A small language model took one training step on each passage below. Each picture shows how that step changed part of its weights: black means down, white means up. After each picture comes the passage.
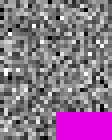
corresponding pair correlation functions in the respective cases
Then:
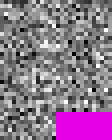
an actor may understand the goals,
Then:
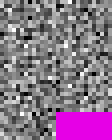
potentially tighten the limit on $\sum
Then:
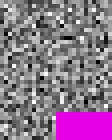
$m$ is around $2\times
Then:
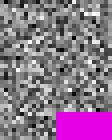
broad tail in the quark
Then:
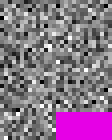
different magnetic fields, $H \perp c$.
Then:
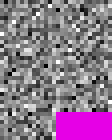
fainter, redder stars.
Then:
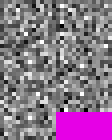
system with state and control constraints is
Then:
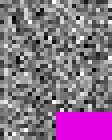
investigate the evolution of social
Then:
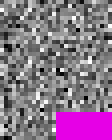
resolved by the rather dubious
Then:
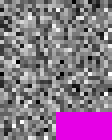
and halo bias: tests on
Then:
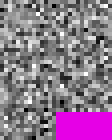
AI was used to create research
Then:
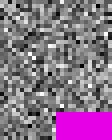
examples of such activities. The second
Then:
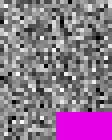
in turn can be used to estimate
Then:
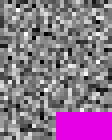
will assume that the optical element is
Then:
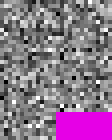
so is given by its bare form~:
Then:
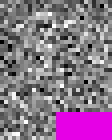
$p\rightarrow \bar{\nu}_{\tau}
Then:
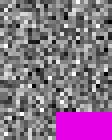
complexity of the mmWave beam prediction
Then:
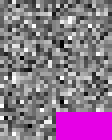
frequencies) is analyzed by making
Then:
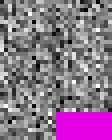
this problem, ENUBET
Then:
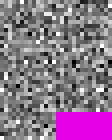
A peak in temperature dependence of MR in
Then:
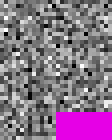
of points $q\in M$ such that there
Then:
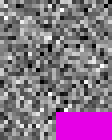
of testing the signature of black hole
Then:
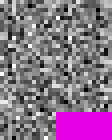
chosen to maximize the temperature
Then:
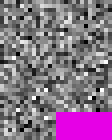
strongly depends on the quality of the
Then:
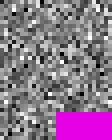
scheme is used for the acidity,
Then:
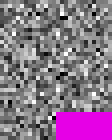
the lessons of Bell's theorem
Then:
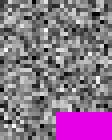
untwisted NSNS
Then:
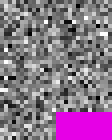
over a distance range of 1 m to 100
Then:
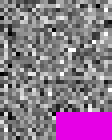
more accurate for smaller sample sizes
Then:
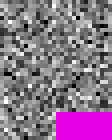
the extent of the renormalization (or
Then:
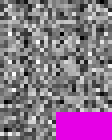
[4] experimentally studied the coherent
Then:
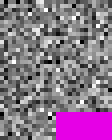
perform any detailed analysis here. However,
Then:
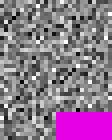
A1 for full results). Choice
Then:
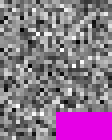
$M_K$ can also be estimated from
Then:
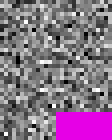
possibility of significant time-dependent distortion
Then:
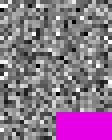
G. Serbo, Nucl.
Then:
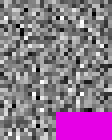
which describes the production of a pion by
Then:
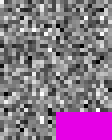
conformal Killing vector, for example a
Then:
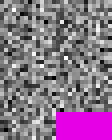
remain fully compliant with the
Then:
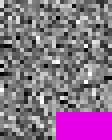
and (a weaker) large-scale
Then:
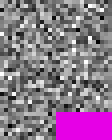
scales together with global and
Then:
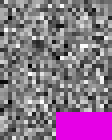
ontologies currently being developed
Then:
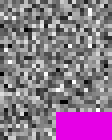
like a high resemblance between some
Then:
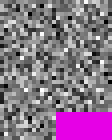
flag forms a Boolean
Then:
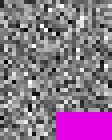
as well as $(A)dS$ spacetimes
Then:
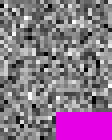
the $T$-dependence of the nesting
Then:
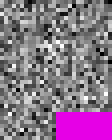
a statistical model of QGP
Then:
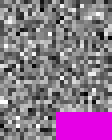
bandwidths the OSMP can be induced
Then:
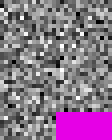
definition of $\ttb$ deformation in
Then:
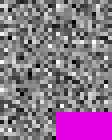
history to actions for each arm
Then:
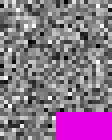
featuring the inflationary plateau with
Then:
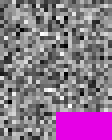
edges is less distinct than in
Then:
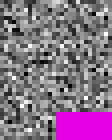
number of samples --- a common
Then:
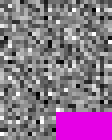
Bruyn}, {Myers},
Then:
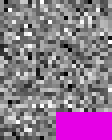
e display C 1s and Au
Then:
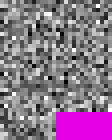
$\Lambda_{12}$ is sufficiently
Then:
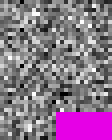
wafers were cleaned and
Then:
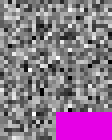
are at the same distance of $D =
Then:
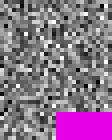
condition: \begin{align} \Delta t<
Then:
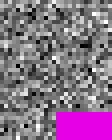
molecules from dopants of La
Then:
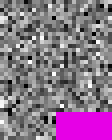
produced by thermal scatterings. The
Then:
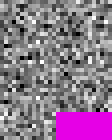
to random bond disorder.
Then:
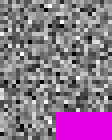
and xenon. The strongest limits for
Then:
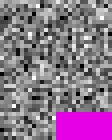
hereafter. We model only gravitational
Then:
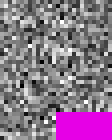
is because the error in $P(Q)$
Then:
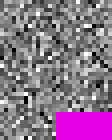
that it is claimed to yield
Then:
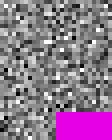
function of $\alpha_\text{cat}$
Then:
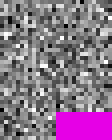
influence of the silicon thermal
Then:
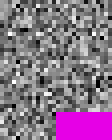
modeling techniques are that they do not
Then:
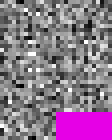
definitions Through the text the
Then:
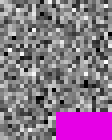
from an ensemble of metallic and
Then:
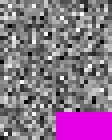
three-dimensional representation $3$. The character
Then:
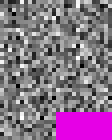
Linearity range, Noise
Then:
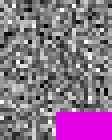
the normalized time $W_S t$;
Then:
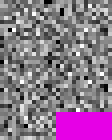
integrating new adaptation modules
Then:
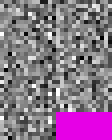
{10} node[square,
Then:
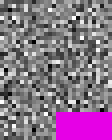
color-level metrics that directly
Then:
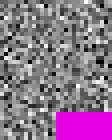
others), but requires precise
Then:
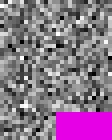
Hence, we conclude that the
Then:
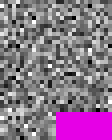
sodium to C60. J Phys
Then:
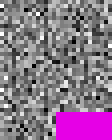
cD galaxy. The absence of
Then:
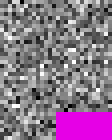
for} \quad 19\leq j\leq
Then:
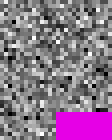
on the grouped datasets from 10 large
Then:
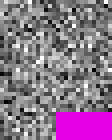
preliminary experiments revealed
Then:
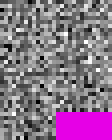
UHF solution. Similarly, it
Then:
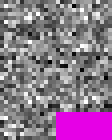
2MASS and USNO
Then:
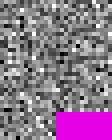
introduce an ``effective'' continuum
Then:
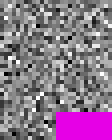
second branch is only active when the
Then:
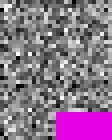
thread would not break'' and
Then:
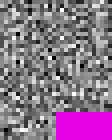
player $i$ in cluster $j$,
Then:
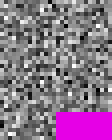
of $N_j$, by determining
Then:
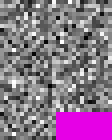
condensers, the condensate
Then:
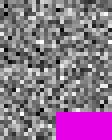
$\psi_\phi$. (The direction
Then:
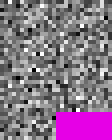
mean free path of nucleon in a
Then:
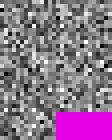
The Rabi frequency is also renormalized
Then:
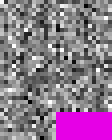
\end{align} under the constraints,
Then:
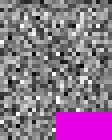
spacetime, it is convenient to
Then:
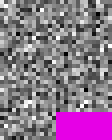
for being free, cross-platform
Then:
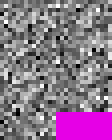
merging direction is roughly
